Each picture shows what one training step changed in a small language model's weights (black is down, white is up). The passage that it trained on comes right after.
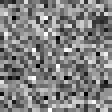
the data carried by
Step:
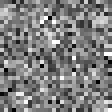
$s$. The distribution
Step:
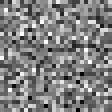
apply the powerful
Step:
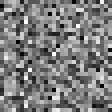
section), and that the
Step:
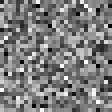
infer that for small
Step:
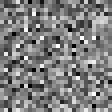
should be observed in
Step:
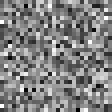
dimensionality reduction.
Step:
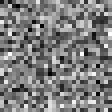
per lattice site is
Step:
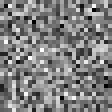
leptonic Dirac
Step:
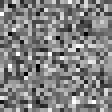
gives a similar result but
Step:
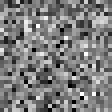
must be counted for
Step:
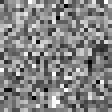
bug detection:
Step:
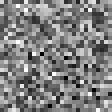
Saturation and the
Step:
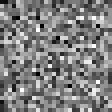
with this interpretation,
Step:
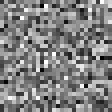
more elaborate
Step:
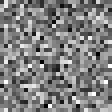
expected to be higher than
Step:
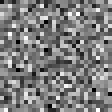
and hence the
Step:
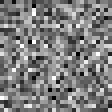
disorder as a
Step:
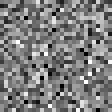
plus a slow linear
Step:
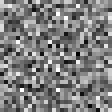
mapped to the
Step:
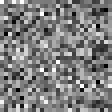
gauge interactions, it is
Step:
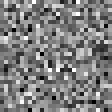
each monitor were
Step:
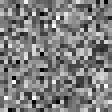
NPD but still
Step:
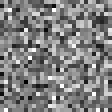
When the propagation on the
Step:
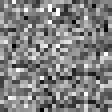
the Light Cone
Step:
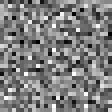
to improve the quality
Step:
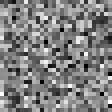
the current period, while
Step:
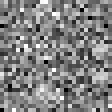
points. These points form
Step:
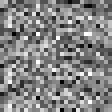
leading order contribution to
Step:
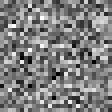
close to the zero effective
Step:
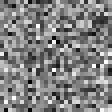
was established in
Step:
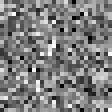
can we picture a
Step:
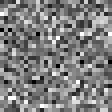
a closed form for
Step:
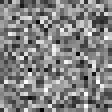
out the noise level as
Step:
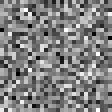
long and short positions
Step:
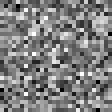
condensate phase difference
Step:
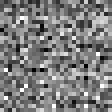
point during the observed
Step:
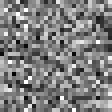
decays to the
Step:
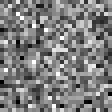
coincide with the
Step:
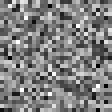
synthetic dimension.
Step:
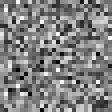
easy matter since the
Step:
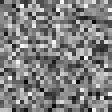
wavelengths less than
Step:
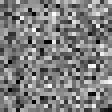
models are typically
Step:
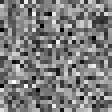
are very important for
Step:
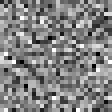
interface between gum
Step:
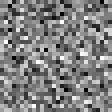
two charm quark
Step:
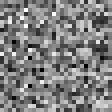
agreement with the measured
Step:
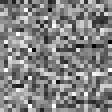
of the numerical values of
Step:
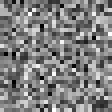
of magnetic tubes
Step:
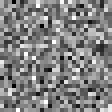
simulations there are a number
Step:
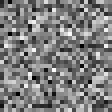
The large mass outflow
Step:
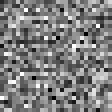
important instance of a
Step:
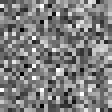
\int \tr
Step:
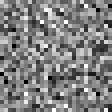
the infinity of
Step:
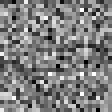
the discovery of
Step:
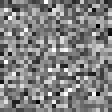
In this range, the
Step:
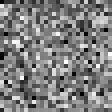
in orbital projection
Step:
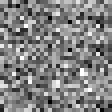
metric perturbations is not
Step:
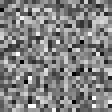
components we consider the
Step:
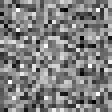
conservative estimates
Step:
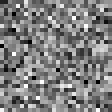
reconstructed using the
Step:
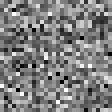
Germany by
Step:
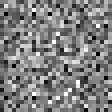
code. \newblock
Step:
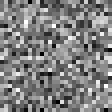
-- TRR
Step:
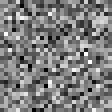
meson pairs in
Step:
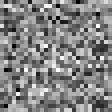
the Friedmann
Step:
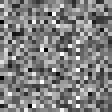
above equation are shown in
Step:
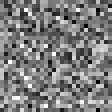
to a time span
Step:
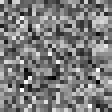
argued to
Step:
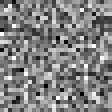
this in the case of
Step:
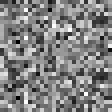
of the law, then
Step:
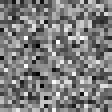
by the very slow diffusion
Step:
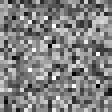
to $t$ to
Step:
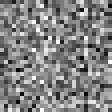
the nuclear modification
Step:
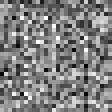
to the details of the
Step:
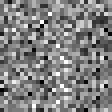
Mon gave
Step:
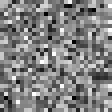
of cuprate
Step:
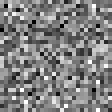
or numerical instability,
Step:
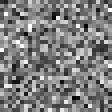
spike at
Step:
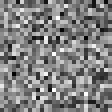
the bonding
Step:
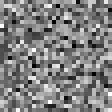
The retarded
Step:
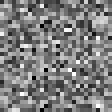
and graviton mass
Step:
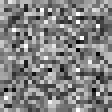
case. For future,
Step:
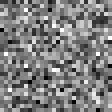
of the cell population as
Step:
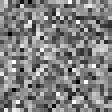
defined to be $$
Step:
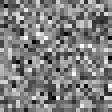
proton quarks change
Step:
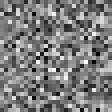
model and periodicity detection
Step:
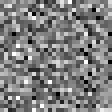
be at play and
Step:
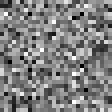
We can build two
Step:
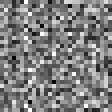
(j) of
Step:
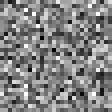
notations in the
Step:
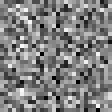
probable median values
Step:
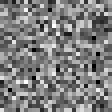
of Hawking radiation
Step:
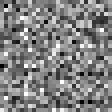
time of the photon relative
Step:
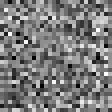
dimensional space by the
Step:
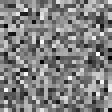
redshifts, clearly
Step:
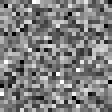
become apparent after
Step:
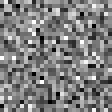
It is also reasonable
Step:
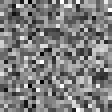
and has its minimum at
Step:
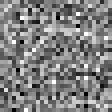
follows from the relation $$
